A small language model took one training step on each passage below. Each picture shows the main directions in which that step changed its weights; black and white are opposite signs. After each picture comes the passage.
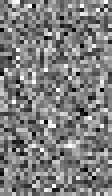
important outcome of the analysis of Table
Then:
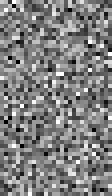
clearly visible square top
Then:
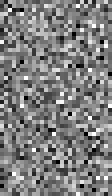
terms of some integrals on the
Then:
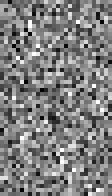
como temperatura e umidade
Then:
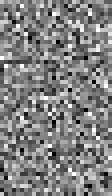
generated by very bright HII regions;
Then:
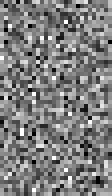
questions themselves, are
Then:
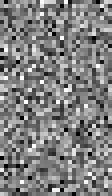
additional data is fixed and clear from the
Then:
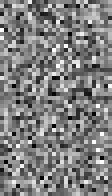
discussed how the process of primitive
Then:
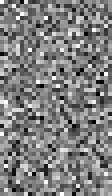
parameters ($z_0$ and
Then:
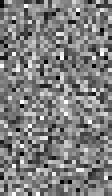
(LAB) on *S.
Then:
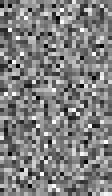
period. Guna Sena
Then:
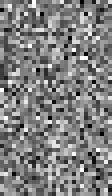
the maximum energy at X is given by
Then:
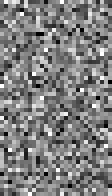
[4]. Now, flow-based
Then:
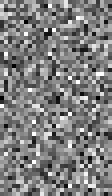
і цифрових
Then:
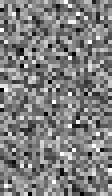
the C-S action $$
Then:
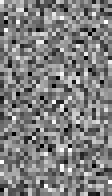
to the complex channel problem.
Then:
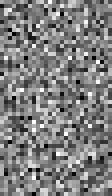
satisfactory surgical
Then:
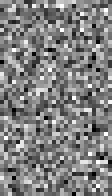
2$\mu$m window. Further
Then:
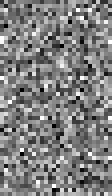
defined by the coordinate system in
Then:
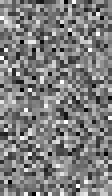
$\sigma$ is an effective length and
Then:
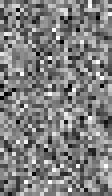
activated charcoal as a result
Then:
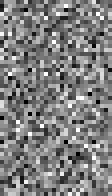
tananing ba‘zi
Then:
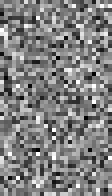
(traducción del autor).
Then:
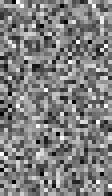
OCs but increases computational
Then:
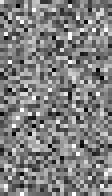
of electronic resonances places them
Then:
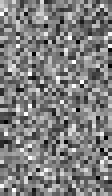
digital innovations improve SMEs
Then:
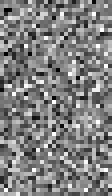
2$, the divergence
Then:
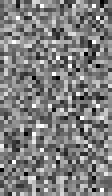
the launch of the call,
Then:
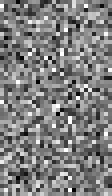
are the authors focusing on and
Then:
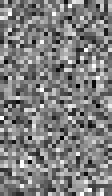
anti-microbial and other
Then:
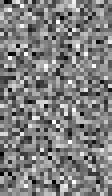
können. Da sich
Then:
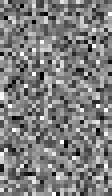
lintas sektor yang
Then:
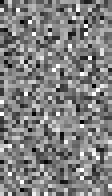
(NOMA) integration with
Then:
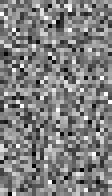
Supplementary Fig. 2.
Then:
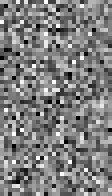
time. These aerodynamic
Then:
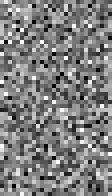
values of the threshold,
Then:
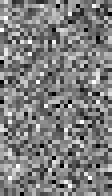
\, , \end{align} and the
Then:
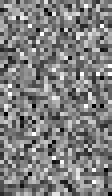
coating, the same dependency was reported
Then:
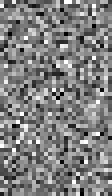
Thanks to Saul
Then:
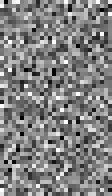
remain regarding the accuracy and reliability
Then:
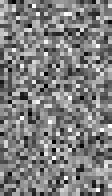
vector. Here comes into play the
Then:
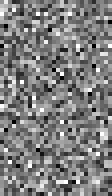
responses that 386 do not follow
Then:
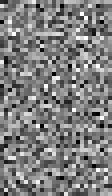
the main features of each observable.
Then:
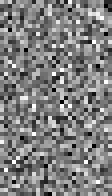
large time, the ground state proton,
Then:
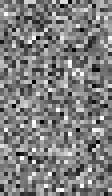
аренды и др.
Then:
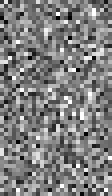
wavefunction can be obtained by solving
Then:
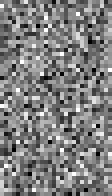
whole system is that it will
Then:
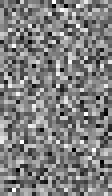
National Museum of
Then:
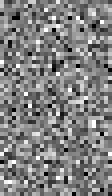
QQR research. Addressing
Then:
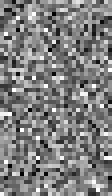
all neonates were assessed for presence
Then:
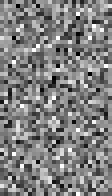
na razini neposredno
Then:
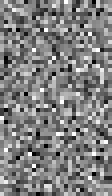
the following subsections, these steps are
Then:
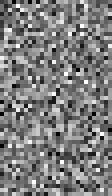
in the same way. Finally, all
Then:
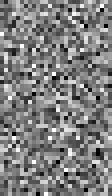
influence the OP of the transmission,
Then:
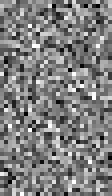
allow faster adiabatic
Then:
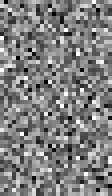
will also allow future experiments to operate at
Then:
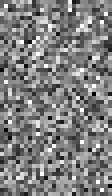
следующий вид:
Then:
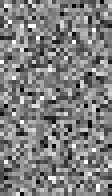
phase function retrieved in the previous
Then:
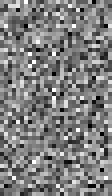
o autor poderíamos
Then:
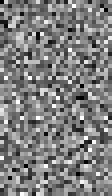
end; if flag = true then
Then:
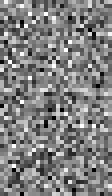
technology from University Utara
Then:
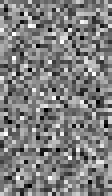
quasiprobability integral
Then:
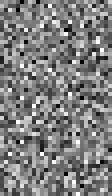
As a result, the values of
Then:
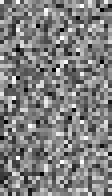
ponds out of 26 in
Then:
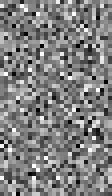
grantlar ajratish,
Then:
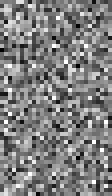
turbulence driven by
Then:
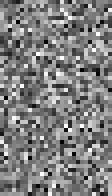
galaxies with higher fractions of young stellar
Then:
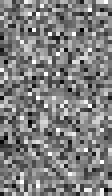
In *Интеграция
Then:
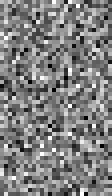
como tal, o que é
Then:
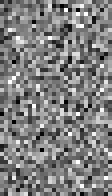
we talk of keeping the
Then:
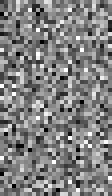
IMEs within the context of a
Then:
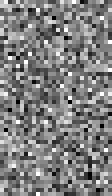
voelen in een boek dat
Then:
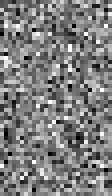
this critical value of acceleration, which is
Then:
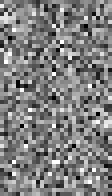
estimate the distribution of distances these
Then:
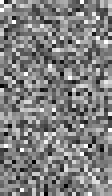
the quantum state with respect to time.
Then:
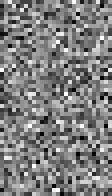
breaking terms of the ST.
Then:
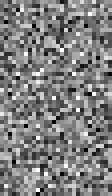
have a slightly shorter
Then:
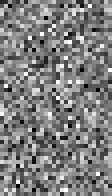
cosecha: Las mayores
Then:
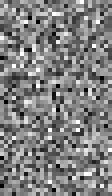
de su existencia hasta que
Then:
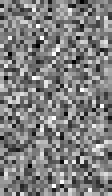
Below the BFN line,
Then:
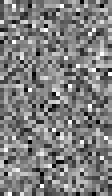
within the sample is uncertain. In the
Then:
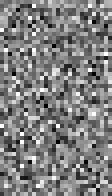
de desestabilizar un
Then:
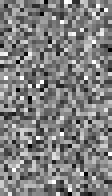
an additional way to manage infections
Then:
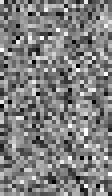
by the conservation regime in order
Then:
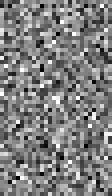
brasileira supera o
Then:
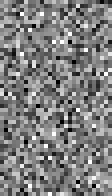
VMOND metric is a solution
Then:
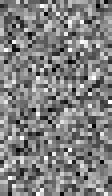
analogues for a sustainable
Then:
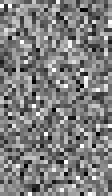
urmare, politica de
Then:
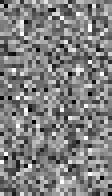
predict $SEE$ and
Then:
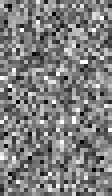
operator has recently been attractive
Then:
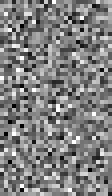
з вуст. Тут
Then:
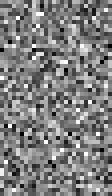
excited during a fly-by of
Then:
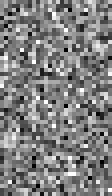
fuel consumption remains same as
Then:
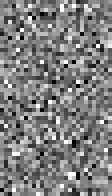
foreign markets present a
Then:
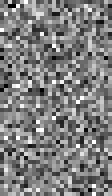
and } L\subseteq
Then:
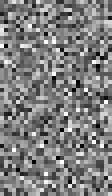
the two physical ones, corresponding to the
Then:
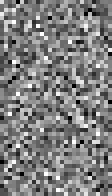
of our study. \section{The
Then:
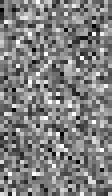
key register. Key
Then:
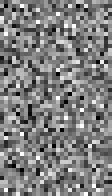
tua dengan anak dan
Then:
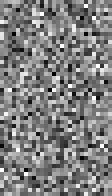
the internal structure of the excited
